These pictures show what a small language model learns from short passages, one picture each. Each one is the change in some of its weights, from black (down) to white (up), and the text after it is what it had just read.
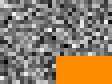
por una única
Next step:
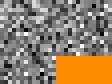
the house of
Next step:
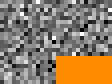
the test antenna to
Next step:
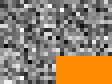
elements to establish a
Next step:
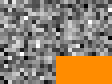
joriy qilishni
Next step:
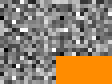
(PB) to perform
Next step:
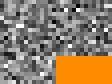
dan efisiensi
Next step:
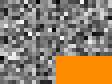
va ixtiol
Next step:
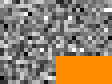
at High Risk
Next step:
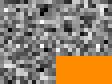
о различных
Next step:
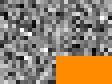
based cohort M &
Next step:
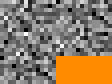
the left lever
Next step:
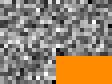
of DVT patients,
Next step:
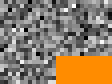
professional ta'limning
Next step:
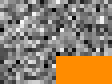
and 1 earners in
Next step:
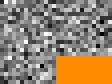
(élus et
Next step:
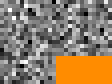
Statement The problem of
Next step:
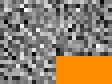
runs did not
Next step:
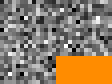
نام دارد
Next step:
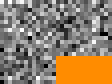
finite element boundary
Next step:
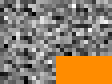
small effect size to the
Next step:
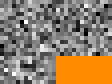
when sophisticated
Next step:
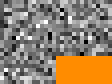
Policies post 2027
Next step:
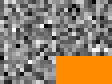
accent formeel
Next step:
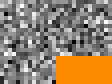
energy, particularly solar
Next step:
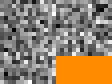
40 respondents, using the
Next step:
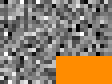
a new person. The
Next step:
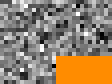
уровня шума
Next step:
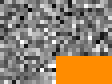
microbial infection,
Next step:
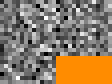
plug? - The
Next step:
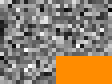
and can be measured based
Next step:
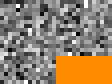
следствием и
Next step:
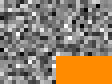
gacha boradi.
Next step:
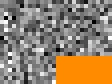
enrich the quality,
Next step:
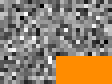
proxy for all single
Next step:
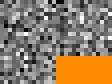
the line widths
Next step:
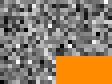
nature and its recognized
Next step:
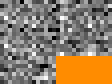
*une constellation
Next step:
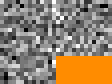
of leftward and
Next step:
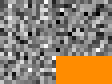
Disponível em :
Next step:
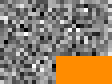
the backstory.
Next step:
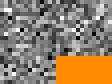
uma da categoria de
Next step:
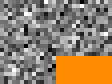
the prosecution of war
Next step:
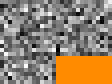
nombreuses menaces
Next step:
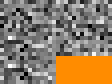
and 80% also
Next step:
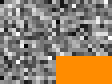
challenges remain,
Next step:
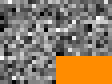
significant for all species and
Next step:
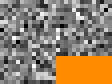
foiz to'lash
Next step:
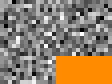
the “Belt and
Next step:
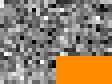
коли навіть
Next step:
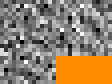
Therefore, there is the
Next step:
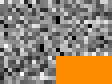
main modules: •
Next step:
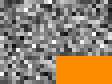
de equipamentos
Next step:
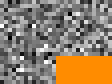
heat and preparing
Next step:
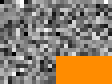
human activity. In doing
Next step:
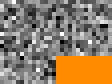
then the former should be
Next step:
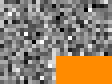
bilan emas, balki
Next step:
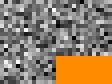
wurde auch das
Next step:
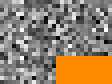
dan peternak
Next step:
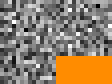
of the European States.
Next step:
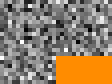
and aim to model a function
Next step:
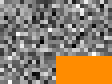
exercício dos
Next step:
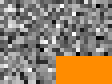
gazetasi bosh
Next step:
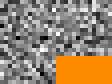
“Los Estados
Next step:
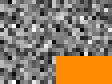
A importância do
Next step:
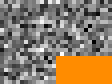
research studies [34], a
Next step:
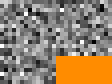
роль державних
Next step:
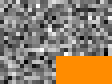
experiențe și
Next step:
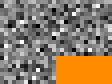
Handeln unter
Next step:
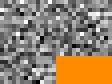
crises, the
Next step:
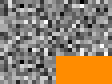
the recommendation
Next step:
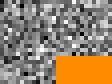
distinctive challenges
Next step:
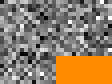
no prohibirlas)
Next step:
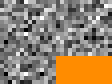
the sessile drop
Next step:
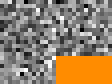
of the world economy,
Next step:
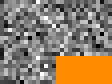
book. What is
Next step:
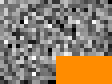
nueve Bulas
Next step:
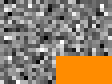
але й може
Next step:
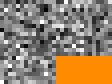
говорити про
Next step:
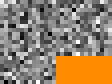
Гўри Амир
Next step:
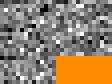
в силу в
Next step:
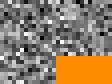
this research, primary
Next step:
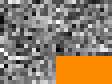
waste (the age
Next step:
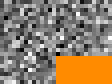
to identify the most common
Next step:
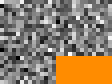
sampling were included
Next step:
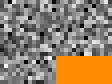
with dense short
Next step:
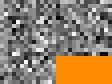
simultaneously over
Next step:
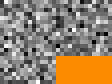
to other trees;
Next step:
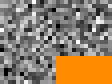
volar approach to the
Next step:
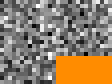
makes it effective in
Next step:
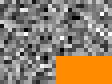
the usage intention in
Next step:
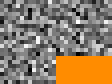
findings of this study are
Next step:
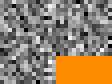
of parathyroid
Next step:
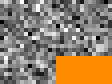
(accessed on
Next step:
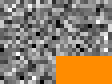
instructional strategy in
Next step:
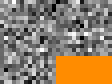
poder familiar do
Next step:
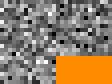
represents the universal
